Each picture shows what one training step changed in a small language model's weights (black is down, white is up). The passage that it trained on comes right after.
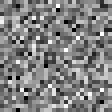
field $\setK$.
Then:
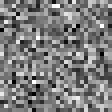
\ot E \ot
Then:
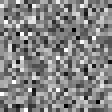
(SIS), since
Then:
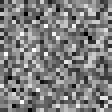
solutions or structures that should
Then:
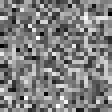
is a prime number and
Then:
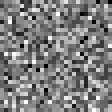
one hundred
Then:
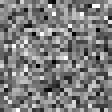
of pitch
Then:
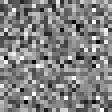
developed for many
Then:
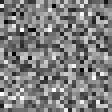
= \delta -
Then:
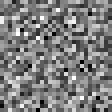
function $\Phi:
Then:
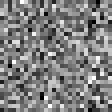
mesurer le
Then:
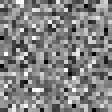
applications. % \newblock
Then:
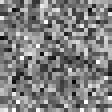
structures are extracted
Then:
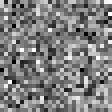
comment elle
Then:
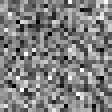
kerusakan pada
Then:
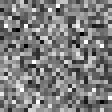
a symmetric matrix. We
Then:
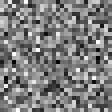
of two cases of
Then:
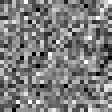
se positionne comme le
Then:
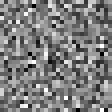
to that for the
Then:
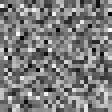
un agente para
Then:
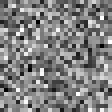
com a política e
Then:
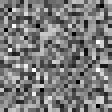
in classrooms:
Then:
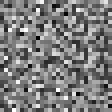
of generators of
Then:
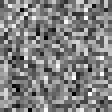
notation is consistent with
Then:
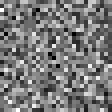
of projective lines passing
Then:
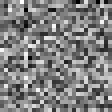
fanlari nomzodi
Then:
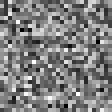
a entrada de
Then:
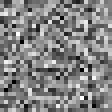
Let $ \iota
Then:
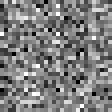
en verstrekte
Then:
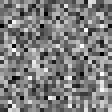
годы в
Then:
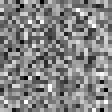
clear that the existence of
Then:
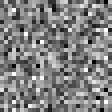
sufficient condition for the last
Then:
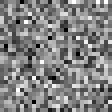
Autentik materiallar
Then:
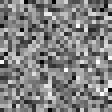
inversion algorithm is
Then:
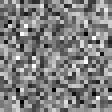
identify isomorphic graphs:
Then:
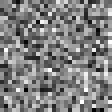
is a partial derivative of
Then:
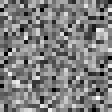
time average of
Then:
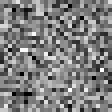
the Ricketts
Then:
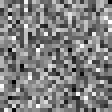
ва тўғри
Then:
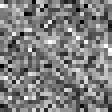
– Realização de
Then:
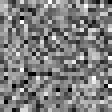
le proprie
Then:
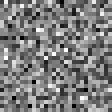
reta, o
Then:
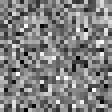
податки та
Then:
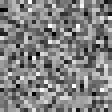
Falle eines
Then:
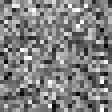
the Collatz
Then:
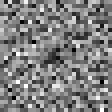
of the pooling
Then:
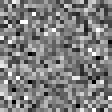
the Dirichlet family and show
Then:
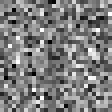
mais um aerador
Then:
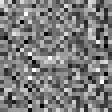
and its role in
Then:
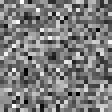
joriy etish va
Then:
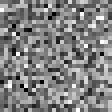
Mathematics, Hicks
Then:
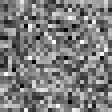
la pérdida
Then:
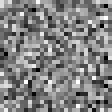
This proves the theorem.
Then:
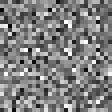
SLM in the
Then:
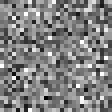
va qadriyat
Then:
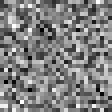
double contraction between two matrices
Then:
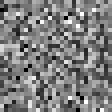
or $\lam\in
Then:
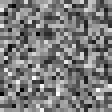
of leaves required by each
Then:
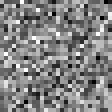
xorijiy va
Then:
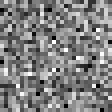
hamda jamiyatning
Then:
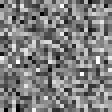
is implemented through direct
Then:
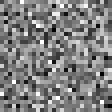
yechish bilan
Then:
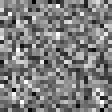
denote prime numbers that should
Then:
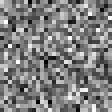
pointwise. Since
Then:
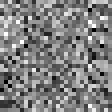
this paper we restrict
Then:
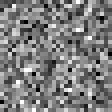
$S'$. Then the
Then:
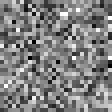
technician cost associated
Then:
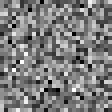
$d$, then
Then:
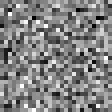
Proof.}We have the
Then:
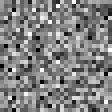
das normas*.
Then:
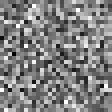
se contratan (con
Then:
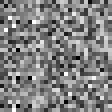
children of
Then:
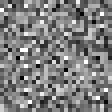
the wave function so this
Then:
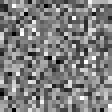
, \] and again here
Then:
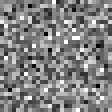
descendant of
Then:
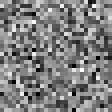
\theta^a =
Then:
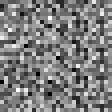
have, by hypothesis,
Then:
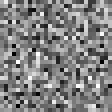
desenvolver uma política
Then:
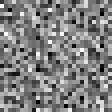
prescribed accuracy,
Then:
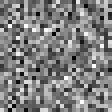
когда в
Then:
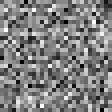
dagi davlat maktabgacha
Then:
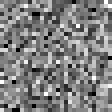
facilitar y
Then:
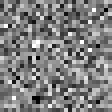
MATLAB y
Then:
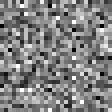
учун замин
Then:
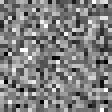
the following recurrence
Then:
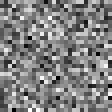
de stabilité du
